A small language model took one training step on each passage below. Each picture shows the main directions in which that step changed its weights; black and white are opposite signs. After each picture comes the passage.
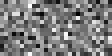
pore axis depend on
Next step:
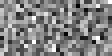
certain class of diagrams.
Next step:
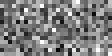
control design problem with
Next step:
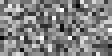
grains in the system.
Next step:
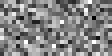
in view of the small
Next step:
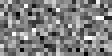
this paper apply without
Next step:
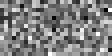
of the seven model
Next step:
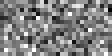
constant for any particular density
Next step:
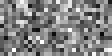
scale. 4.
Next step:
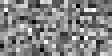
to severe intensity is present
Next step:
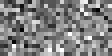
in the pilot
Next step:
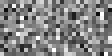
insufficient for critical
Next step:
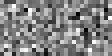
restricted resampling
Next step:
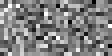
information, which may be
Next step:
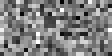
the SVM, we
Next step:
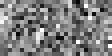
problem. The MCF
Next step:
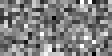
of the skew
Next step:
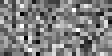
The latter cuts,
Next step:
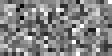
Java. It uses
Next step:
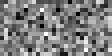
obtained SEDs appear
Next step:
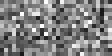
Management Report The first
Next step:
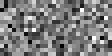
conclude, the different rates
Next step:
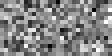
while separating negative
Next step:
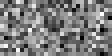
the emission and dispersion of
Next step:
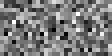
and tested in a
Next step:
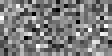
benefits like enhanced biodiversity,
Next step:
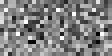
growth in graduation rates
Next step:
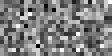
DNA detection and
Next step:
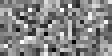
DMRG. It
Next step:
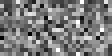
an alternative derivation without assuming
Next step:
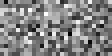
EU counterparts.
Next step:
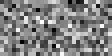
The detectors are cut
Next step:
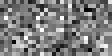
under/waiting for
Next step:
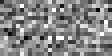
State Machine]
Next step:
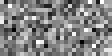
facility (where
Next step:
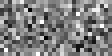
a recent work performing a
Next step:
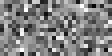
$t$, not just
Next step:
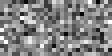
(PDS) curves
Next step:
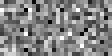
congested urban
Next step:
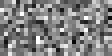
A synthesis window is
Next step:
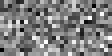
cooled with the help
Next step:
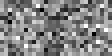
could also have the effect
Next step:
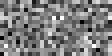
of different strips on
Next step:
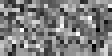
in the vicinity of
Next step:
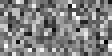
the cross-domain
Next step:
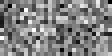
change by trapping energy
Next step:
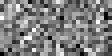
networks cannot benefit from this
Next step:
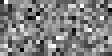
small, one can assume
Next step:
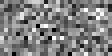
inherently model-dependent
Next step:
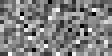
Candidate of
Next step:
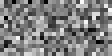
where $N$ is
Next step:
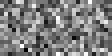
the emergence of new
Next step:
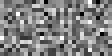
(We have some evidence
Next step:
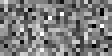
quench processes has
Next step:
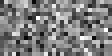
how, in living
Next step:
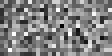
sample biases. The
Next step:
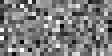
fluorophore recovery
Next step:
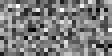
tasks [18] and
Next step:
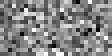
extract relevant features from our
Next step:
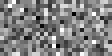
values of $\theta$
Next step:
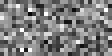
dimensions dynamically with every
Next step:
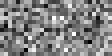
of oscillation can be
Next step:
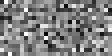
reaction, along with the
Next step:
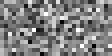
rollback is
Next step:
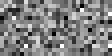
assess the role of different
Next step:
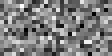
from the start of the
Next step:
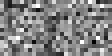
to detect the shift at
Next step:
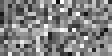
hierarchical clustering scenario
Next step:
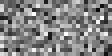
may be suggested that anxiety
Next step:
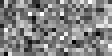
Landau, Phys.
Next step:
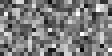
the furnace
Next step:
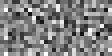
several other biochemical
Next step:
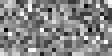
an axial magnetic field
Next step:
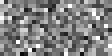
rate of each processor
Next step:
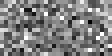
is not guilty
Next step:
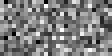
the fact that Cu is
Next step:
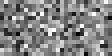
layers of the stars and
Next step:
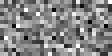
& Virtual interactions
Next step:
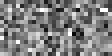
embedded. As these
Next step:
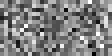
of these tools: it
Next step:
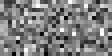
to minimize systematic
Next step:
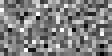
tax benefits; -
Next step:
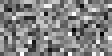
coupling. Our studies find
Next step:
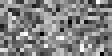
to the social and economic
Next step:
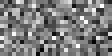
the minimum number of nodes
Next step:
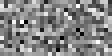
to deal with
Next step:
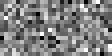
it is an extra part
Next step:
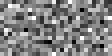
quite intense, which
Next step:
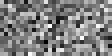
lifetimes* The dynamic
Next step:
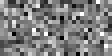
(14) are given
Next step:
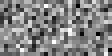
behind such strategies.
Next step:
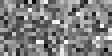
$K \cap
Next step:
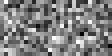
(suppressing energy
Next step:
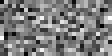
chemical potential of the
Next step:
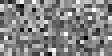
for open strings on
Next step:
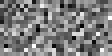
interpretation of the central
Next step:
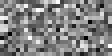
prevention that occurs in
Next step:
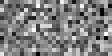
decreased to zero, but
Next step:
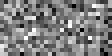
assuming to know the noise
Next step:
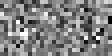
with vanishing cosmological constant
